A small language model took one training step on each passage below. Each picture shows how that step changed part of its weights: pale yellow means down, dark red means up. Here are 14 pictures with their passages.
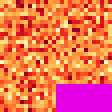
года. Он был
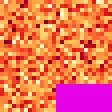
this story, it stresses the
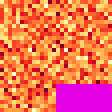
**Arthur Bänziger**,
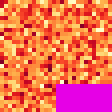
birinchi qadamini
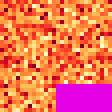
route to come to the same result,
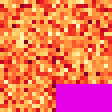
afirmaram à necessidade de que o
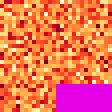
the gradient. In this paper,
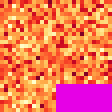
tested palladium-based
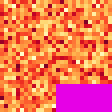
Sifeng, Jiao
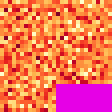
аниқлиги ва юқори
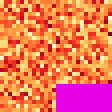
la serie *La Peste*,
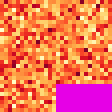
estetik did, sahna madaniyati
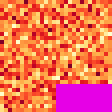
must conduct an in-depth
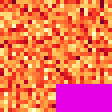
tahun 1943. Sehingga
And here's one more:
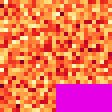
the closest natural equivalent of the
